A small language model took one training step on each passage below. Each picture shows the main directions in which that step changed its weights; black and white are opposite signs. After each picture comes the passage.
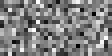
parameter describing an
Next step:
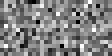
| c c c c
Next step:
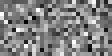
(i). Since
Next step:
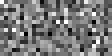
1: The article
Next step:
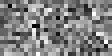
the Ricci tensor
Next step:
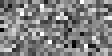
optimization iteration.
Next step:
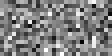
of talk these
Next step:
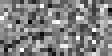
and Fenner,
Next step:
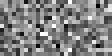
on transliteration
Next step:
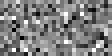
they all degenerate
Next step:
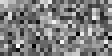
In case of depth
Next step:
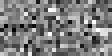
henceforth visually
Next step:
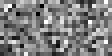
a methane
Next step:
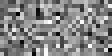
Next, without loss
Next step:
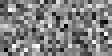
$*$, so that
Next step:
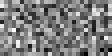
Right. Or
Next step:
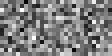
social distancing,
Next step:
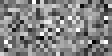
First, near the
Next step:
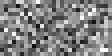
institution, which
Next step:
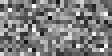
conducted to predicted
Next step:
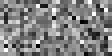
of new ejecta
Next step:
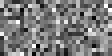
by a system of
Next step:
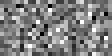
velocity $\beta =
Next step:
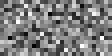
network. In recent
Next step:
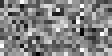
a less steep
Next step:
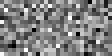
Weyl points [see
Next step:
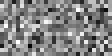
all. Consider the
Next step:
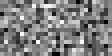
C, and the
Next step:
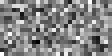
FFs enter
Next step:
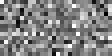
distributions of the
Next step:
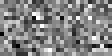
By the same argument,
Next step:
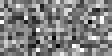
if the upper bound
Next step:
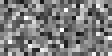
lists table of
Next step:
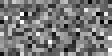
networks shows patterns
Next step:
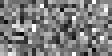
lateral, and
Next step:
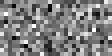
Dirichlet series
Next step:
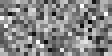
the DCP, as
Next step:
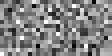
minimal prompting.
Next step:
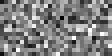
maha season
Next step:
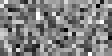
$\lone$, which
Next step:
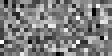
Post Basic
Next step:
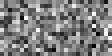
as a matter of
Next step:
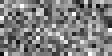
Fermat surface}.
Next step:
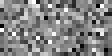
below: A.
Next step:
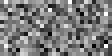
points will be given in
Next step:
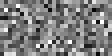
participate in the
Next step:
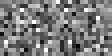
isomorphic to ${\rm
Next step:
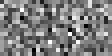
and comes from the
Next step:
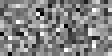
in SMIs
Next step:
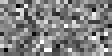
heating power,
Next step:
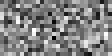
the revolutionary
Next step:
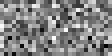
can accurately
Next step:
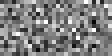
provable. Case
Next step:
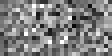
Department of Mathematical
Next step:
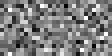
in degree one.
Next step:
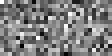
competency in math
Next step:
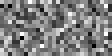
also would like to
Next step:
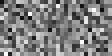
control. Since we
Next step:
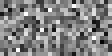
pristine and
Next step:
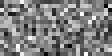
a pattern of
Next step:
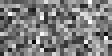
the Texas
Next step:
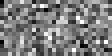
and irrigation
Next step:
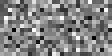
where the stem is
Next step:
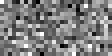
no extreme point
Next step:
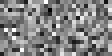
correlations and
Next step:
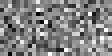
& Country
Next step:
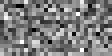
greater effect size compared
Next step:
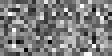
the canonical generating
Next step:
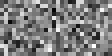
of a given policy.
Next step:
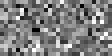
curve with level structure
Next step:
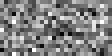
Received on:
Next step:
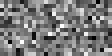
a steady state
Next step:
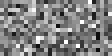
the momenta associated
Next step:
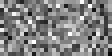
two nodes of interest
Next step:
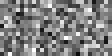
reduce the isomorphism
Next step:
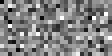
is the wave function in
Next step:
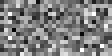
handle the minimum expected
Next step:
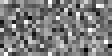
fundamental importance known
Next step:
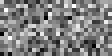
better suited to
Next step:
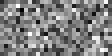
microscopic lattice,
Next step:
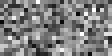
frame them into a
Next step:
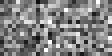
After finitely many
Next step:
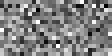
physics to a functional
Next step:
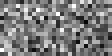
findings; when new
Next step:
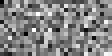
presents an important
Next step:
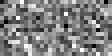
decoupling of
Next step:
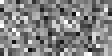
field giants
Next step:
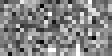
- H(\varphi
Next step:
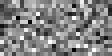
concordance invariant
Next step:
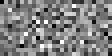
fragility of
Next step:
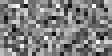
to school travel
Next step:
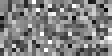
manner as before.
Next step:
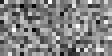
data were analyzed by
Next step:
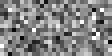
$V$ be a
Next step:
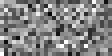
generated by the decomposition groups
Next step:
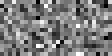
are from the same
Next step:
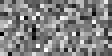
as a function of
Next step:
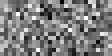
app A completed
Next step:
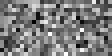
Generally taken as
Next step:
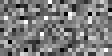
reported values, but without
